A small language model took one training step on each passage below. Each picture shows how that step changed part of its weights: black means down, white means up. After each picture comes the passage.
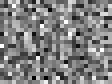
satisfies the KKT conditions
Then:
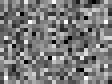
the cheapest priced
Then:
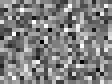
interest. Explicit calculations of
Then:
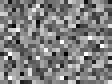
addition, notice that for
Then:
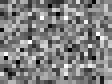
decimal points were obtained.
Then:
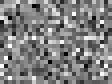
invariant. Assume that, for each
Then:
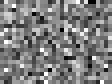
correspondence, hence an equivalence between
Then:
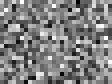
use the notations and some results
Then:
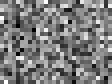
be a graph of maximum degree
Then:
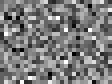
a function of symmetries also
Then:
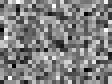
case there is an infinite set of
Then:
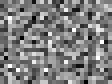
seulement si le
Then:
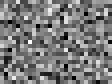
used as an abbreviation
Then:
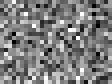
formulae \eqref{two}
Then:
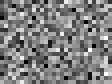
hypothesis of this theorem. By
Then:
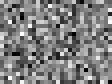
the vector polynomials of a minimal
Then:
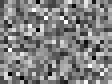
algebra, Markov chain,
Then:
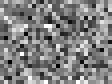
construct the fibration in theorem
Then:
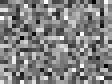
a $0$ eigenvalue.
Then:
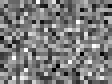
\ra{The results indicate
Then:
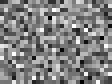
on $M$. In fact,
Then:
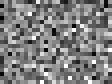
matrix, and its corank
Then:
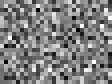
nevertheless tells
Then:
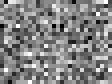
fact, the associativity is
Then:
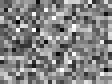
preceding case, we
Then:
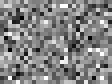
writing down well chosen
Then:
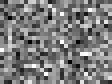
preserving transformations, the two
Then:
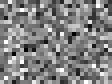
By definition, \beas
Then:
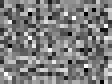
covering of degree $r$,
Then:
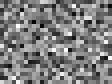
with unit $i(\b )$
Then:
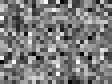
a parameter value at which a
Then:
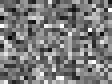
of $\mbb{C}
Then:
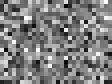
where the coordinates are connected by the
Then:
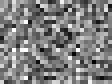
\qquad \qquad=\frac
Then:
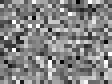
promoted to the nonlinear case
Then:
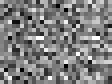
energy sign-changing solution
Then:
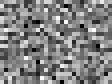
X\times X$ there exists
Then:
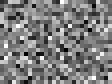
we can write the following equation
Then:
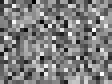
the RSFT,
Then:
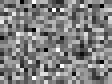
$\G$ to be the circle
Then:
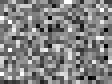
measures on $Z$ with character
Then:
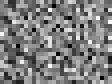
approach and provide a theoretical
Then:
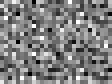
\maketitle \begin{abstract}
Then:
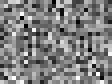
as $\lambda(\varphi)$ and
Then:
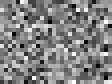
dimensional unitary representations (and
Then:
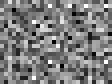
an algebraic Poisson variety with bracket
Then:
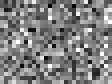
every $m\ge1$,
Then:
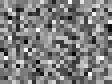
father of a node is written
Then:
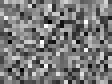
actuated vibrating
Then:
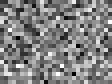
and $N$ denote by
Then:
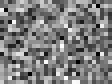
we introduce another formulation for vector
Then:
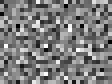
\end{equation} by using
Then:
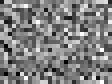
is induced by the action of the
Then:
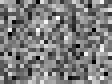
a single point, fixed by
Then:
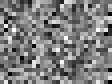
other two in general and is
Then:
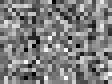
connects with exactly one vertex
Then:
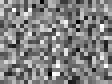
is a corresponding valuations on
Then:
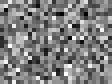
as possible. This makes the
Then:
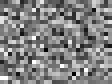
$C_p$ and
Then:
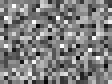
with respect to change in initial
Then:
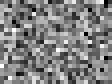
governing the necessary conditions for
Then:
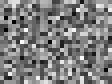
use the same diagonal matrix as
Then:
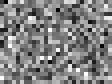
it is irreducible. We have
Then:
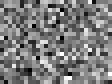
heavy reliance
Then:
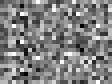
s<t\leq T$,
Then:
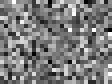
\Theta \Psi^*$, where
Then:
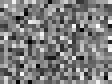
the treatment of the two
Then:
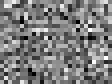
function are reducible to an
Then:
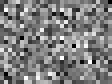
line $L$ of the form
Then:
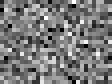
iteration of inner loop,
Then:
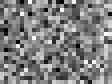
assume $m \ll n$.
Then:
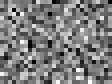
texts \emph{if
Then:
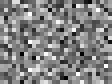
mean that the MCMC
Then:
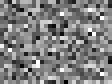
with one, two, three
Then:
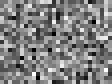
is irrational. Now it
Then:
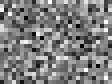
not change too much under an
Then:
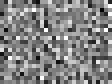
property*. This is described in
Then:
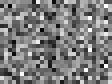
subsets of Euclidean
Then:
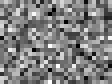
iff it is VWA
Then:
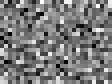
\] \end{corollary}
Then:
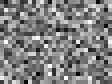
$d$. As for analysis,
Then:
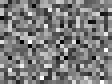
Yang, Andrea
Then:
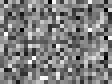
Newton had to
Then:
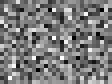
to maximize the sum of finite
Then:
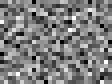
Note that the communication
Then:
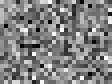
the proof is clear: both
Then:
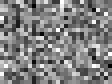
a cases-by-case
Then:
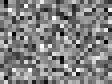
of homology in certain dimensions
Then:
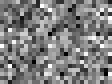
only once, each being
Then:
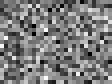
a three-term complex of
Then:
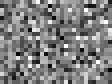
change stability. Despite
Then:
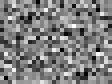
of the Markov semigroup
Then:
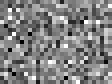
controls. The first objective
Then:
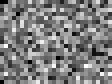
$E, F \subseteq
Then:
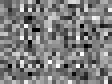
results closely related to our main
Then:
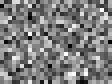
Case 3 formula shows that
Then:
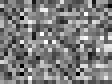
likewise carried out without
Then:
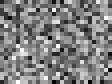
of this basic fact in a
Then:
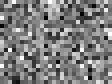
proof method for searching a
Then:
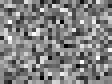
and the $L$-matrix can
